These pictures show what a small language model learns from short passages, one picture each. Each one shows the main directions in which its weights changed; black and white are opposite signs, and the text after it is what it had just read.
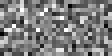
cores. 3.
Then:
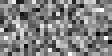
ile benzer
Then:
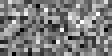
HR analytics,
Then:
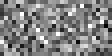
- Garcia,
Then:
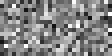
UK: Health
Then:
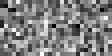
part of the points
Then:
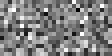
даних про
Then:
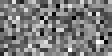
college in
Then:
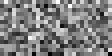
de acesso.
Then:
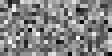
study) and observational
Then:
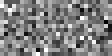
innovation policy*
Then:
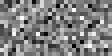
área se
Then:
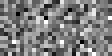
medicine use a
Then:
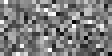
attempted to
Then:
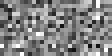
the legal and economic
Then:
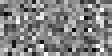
1). They are
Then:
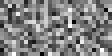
of activation increases
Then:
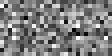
a panacea
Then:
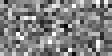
an important factor in
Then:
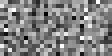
satisfaction: results of
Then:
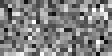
and processed in the
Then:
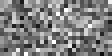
ПРН при
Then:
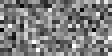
su aula mente
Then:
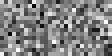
of %O %H
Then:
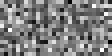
of transformative change and
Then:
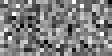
according to sex,
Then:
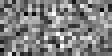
Acesso em:
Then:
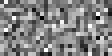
- please
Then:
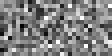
sua instalação
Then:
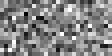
também não sabem
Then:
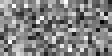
historical development,
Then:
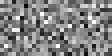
per fornire
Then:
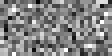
Medición del
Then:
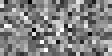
BHMning 1
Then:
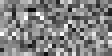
la norma y
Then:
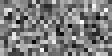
la afiliación
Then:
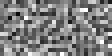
dijalankan dengan
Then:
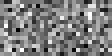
among street
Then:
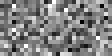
información Información
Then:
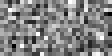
information which can be found
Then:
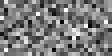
FINAIS A
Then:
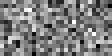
transformou todas as
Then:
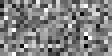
yang demokratis
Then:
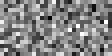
crisis situations.
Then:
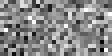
von Ula x
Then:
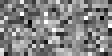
de ciencia -
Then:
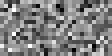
study further the potential of
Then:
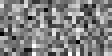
bank assets
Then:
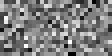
keng shakllanib
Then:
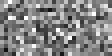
acord cu toate
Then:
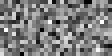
ser obtenida por
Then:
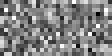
in library,
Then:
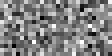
to the concept of management
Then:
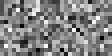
ishlarni tashkil
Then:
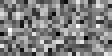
5. I can
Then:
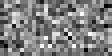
The scores show that
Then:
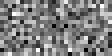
method with other methods to
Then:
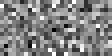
secara mendalam
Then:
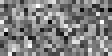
reciente pero
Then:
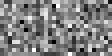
and rescue
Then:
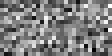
addiction and the
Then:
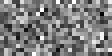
de tensión en
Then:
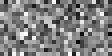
que é bem
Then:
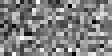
species were found to
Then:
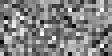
sustenta el
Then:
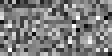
a rate of 30 to
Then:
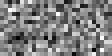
information in relation to
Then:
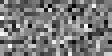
unique position.
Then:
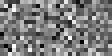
study will describe
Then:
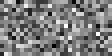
derechos y
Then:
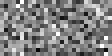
jalb qilish,
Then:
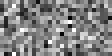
hidden layer
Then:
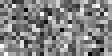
der N_2O
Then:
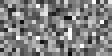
can be defined in the
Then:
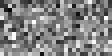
as políticas e
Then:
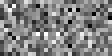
is to describe the
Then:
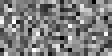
soils (Table
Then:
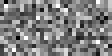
os contributos da
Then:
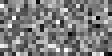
for brokers.
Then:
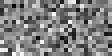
hal qiluvchi
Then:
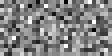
impulsi bilan
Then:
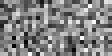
the introduction of
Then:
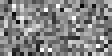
могло б
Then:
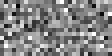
is a compact,
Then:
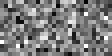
news articles
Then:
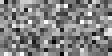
gained strength
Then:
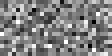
Machine and
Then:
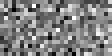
elucidate how
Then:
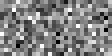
та їх
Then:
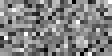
práctica educativa
